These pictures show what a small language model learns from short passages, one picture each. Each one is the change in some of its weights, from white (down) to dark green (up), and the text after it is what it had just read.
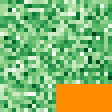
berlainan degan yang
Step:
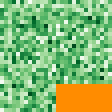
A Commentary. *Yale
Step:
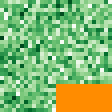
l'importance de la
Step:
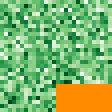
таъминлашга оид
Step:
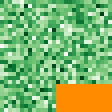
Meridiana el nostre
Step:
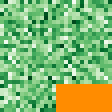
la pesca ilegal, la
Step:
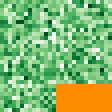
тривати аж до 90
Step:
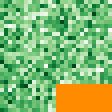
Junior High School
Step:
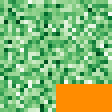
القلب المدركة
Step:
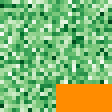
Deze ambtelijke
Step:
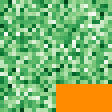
INTRODUÇÃO A
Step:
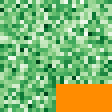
рта, что приведет к
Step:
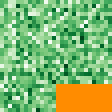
Kelimeler: Siyer
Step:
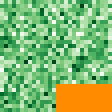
an Barium bei den
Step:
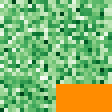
os resultados são superiores
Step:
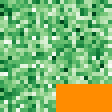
qorni tomosha
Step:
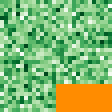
biraq ámelde
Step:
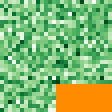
popular culture, and
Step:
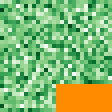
Базова вища
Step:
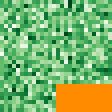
s.XII Contexto
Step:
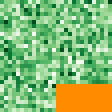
con base en la teoría de
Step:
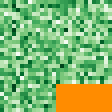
eğitimciler olduğu
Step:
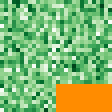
frente para a Av. Dom
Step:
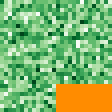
должен покорить
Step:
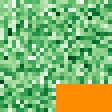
of red algae.
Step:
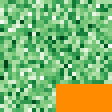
в муниципалитет
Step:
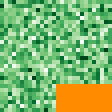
o‘qituvchi kasbi
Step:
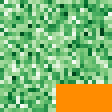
tadbirlar nazarda
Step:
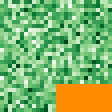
Art sanatçısı
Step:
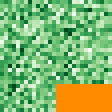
sont spécifiques au
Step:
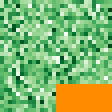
ishlar vaziri Tang
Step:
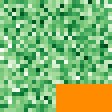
через Московский
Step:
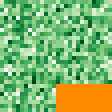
та Асоціації
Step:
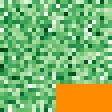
also in the history of
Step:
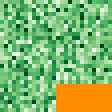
Die Frucht (LP
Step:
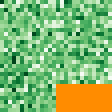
Стьюдента за
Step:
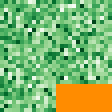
una relación semántica con el
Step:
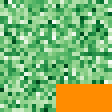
par Mon Master, soit
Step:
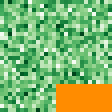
vir a ser descoberta
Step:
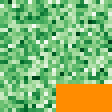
гўштлари маҳрга
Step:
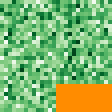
делений равное
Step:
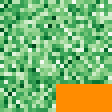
внимание на то,
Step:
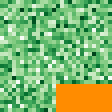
hasil analisis,
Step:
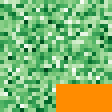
kapitaliga sarmoya
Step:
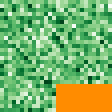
ҳар полвоннинг ўз
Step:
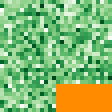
Sevginin “ilgi,
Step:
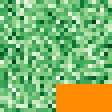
спокою, значної
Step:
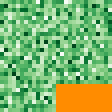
меті забезпечення
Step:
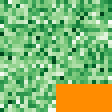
país, como as taxas
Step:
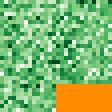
TO TEACH
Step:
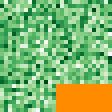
Minas de España.
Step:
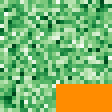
impacts of global
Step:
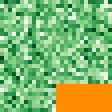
uso de la gamificación en
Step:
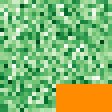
имеют статус
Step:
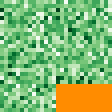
commerciale. La performance
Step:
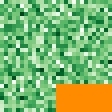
75 % ниҳолларни
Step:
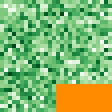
las condiciones de vida y
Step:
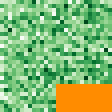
dinding persaingan, dan
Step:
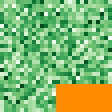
egy hatalmas,
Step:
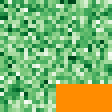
produção científica. O
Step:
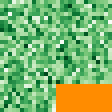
the prospects for the
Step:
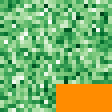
ham o'quvchilarning
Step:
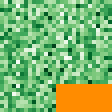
требуют внимания
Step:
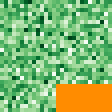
muhtasham ma‘naviy
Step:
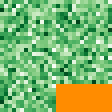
various interactive
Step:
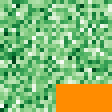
з/п Категорія
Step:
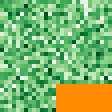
kunlari, hatto
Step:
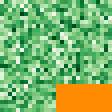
України приписи
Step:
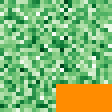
или образец
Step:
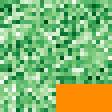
Virtual Teams
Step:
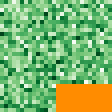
of the longitudinal
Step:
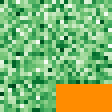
оғир шароитдан
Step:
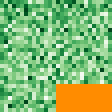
Huberman, Michael
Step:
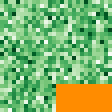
- O ABORDARE
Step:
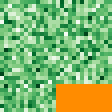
AER im Zusammenhang
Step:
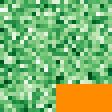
большой объем
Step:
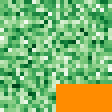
eingesetzt. Der
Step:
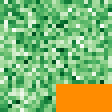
achei que seria bem
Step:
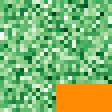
haqqoniy aks
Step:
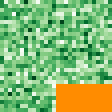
wisata pulau dengan
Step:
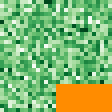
o‘z o‘rniga,
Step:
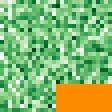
emas, balki uning
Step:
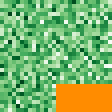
retention strategies and the
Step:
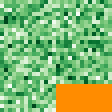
se puedan instalar
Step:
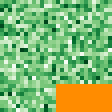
untuk mengembangkan
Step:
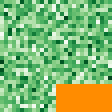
mga estudyante ng
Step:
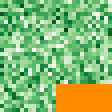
Performance Maartje
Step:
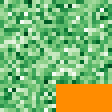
maqolada bo'lajak
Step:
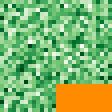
denkwerk besteden
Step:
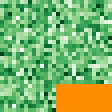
va asarlarining madaniy
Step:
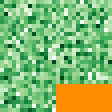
la mayoría de los
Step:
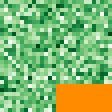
mavjud bo'lib,
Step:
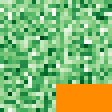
verwerking beperkt
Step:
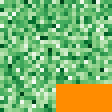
LERA erweitert,
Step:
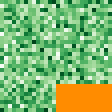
hasta los -15m de
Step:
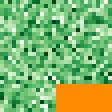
qilish joizki,
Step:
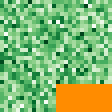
Por outro lado, caso o
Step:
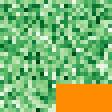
zamonaviy bilimlarni
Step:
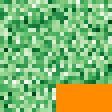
و خالی از
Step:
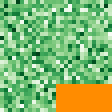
в создании легких
